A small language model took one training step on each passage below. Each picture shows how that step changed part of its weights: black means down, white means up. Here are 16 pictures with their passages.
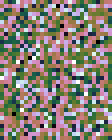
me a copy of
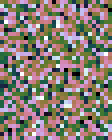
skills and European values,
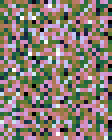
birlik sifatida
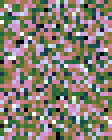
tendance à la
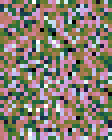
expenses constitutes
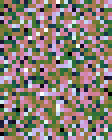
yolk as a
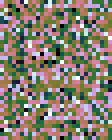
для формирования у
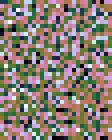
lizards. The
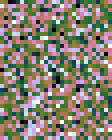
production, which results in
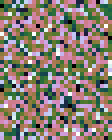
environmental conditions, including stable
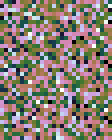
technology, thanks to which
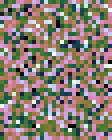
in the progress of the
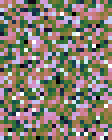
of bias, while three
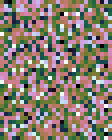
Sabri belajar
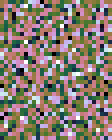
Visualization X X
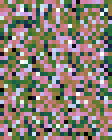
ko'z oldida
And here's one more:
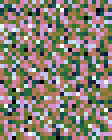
ADF designed the
